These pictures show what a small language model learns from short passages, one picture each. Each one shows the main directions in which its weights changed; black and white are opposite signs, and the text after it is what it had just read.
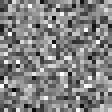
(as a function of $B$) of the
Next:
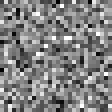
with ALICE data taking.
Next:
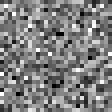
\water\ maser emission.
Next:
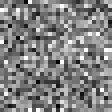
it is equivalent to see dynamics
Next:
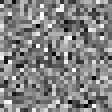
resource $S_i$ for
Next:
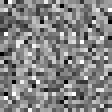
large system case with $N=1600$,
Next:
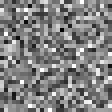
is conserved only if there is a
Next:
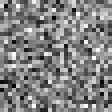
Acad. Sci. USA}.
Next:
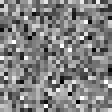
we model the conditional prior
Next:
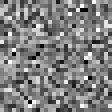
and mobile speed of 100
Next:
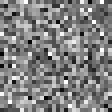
phenomenological Landau approach to
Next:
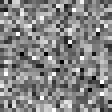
speakers. Additionally,
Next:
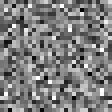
approach correctly reconstructs the
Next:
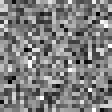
= e^{-\omega}$ by a change
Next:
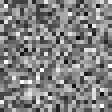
pattern is transferred to the
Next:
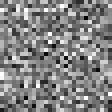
there are no other externally imposed
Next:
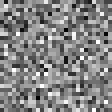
photon concentration to the lower right
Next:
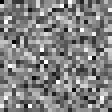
two halves can be moved relative
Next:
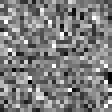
to all orders has a simple relation
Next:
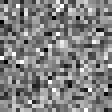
values (indicating tightly
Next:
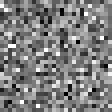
GeV travel in general for a longer
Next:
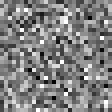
is believed to result from a
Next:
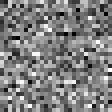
different domains. Web 3.0
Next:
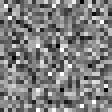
concepts are shared across
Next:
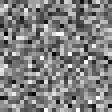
performance metric. The steering vector
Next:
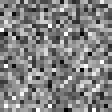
sum is taken over the permutation of
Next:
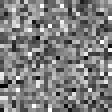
\noindent \verb#* 31
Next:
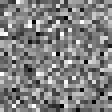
practically urgent. These
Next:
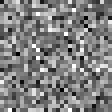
Belle did by the end of
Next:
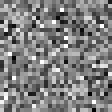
magenta dotted curve).
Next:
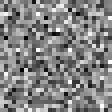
rich surface chemistry on
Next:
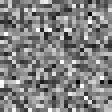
have ahead. If $Y$
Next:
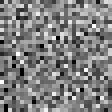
the largest noise strength
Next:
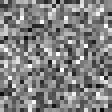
model and the actual finding,
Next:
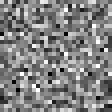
also be calculated computing the
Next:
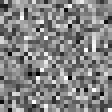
deep learning framework. The
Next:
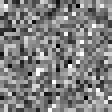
Herschel}, and ground based
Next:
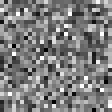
mentioned singularities,
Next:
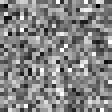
made is irrelevant and
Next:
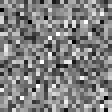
the chosen adversarial samples
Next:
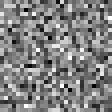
of getting relatively smooth
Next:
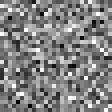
\newline airlines,
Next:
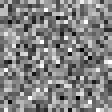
in matrix coordinates, each function
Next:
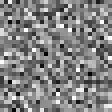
reconstructed request rather than
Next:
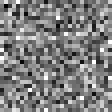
Fig.1(b), the relative
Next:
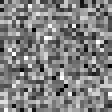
the measurement of time is less
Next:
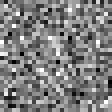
century, it became clear
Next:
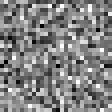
violating state tunnels to a
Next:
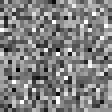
the quantum mechanics theory can be
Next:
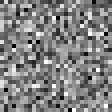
of the ground state, extracted within
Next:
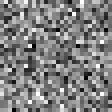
fermion masses and the CKM
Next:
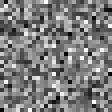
quantitative and qualitative
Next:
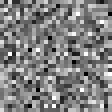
maps or measurements. It is
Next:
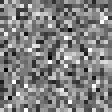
the extension of $\tilde G$ in the
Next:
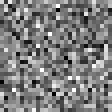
for the thermal content of a
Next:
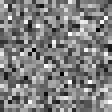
right. Every simple type
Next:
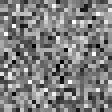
impossible to attribute the
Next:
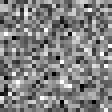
stars , and it is the one we are
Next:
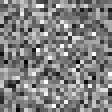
candidates with invariant mass in
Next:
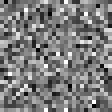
disk vertical heating for much of
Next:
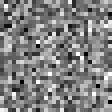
The insulating region causes the electron
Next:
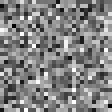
and extends the Watkins
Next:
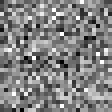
inside the crystal), could
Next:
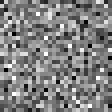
FELs. The data is
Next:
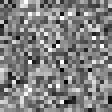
caterpillars left
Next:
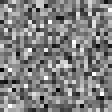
exhibit most unusual properties:
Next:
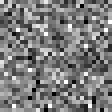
observed. Some of the most common
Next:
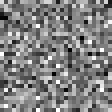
393 RL quasars in
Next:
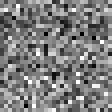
parameters, and $v$ is the relative
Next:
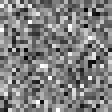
the memory limitation to ensure
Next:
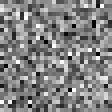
to $\vartheta$, that is a
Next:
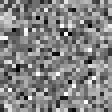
those working in the field of topological
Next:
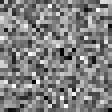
important role in powering galactic
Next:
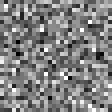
correspond to (pure) states. To
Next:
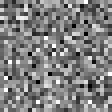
the delay between the two pulse
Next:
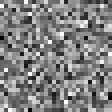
any quench in which the kernel
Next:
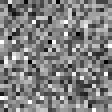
in, Electronic copy
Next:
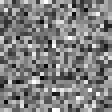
obtain a UV finite contribution.
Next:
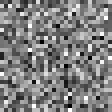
$A_\mu$ Gaussian
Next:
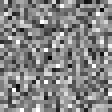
higher twist contributions to observables,
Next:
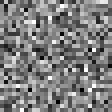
velocity of electrons in the liquid state
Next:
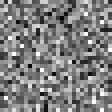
vector of the reference beam, while
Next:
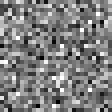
details. The results and discussion are
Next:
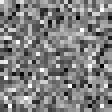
from the SM. Electroweak
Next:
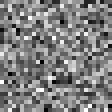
\vspace{-0.1cm} It is
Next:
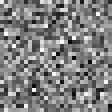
provided the ionizing background does
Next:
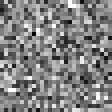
synthetic gauge fields, which allow for
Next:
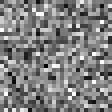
unchanged after adjusting
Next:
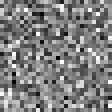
is needed for $M=3$. The
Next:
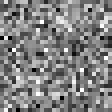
compared to the duration of
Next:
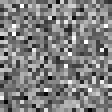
the composition of the sample in a
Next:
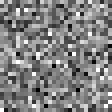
be established, however,
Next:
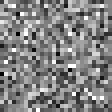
of the MetaExplainer.
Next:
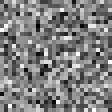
WP1. Taking into consideration
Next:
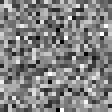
them), therefore the number of
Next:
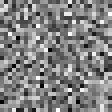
and depleted environment in
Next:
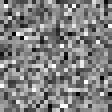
energy range depends on the sign of the
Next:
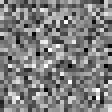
in layered cuprates,
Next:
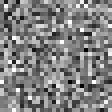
The spacetime in the vicinity
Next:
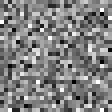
$A^0$ we obtain \be
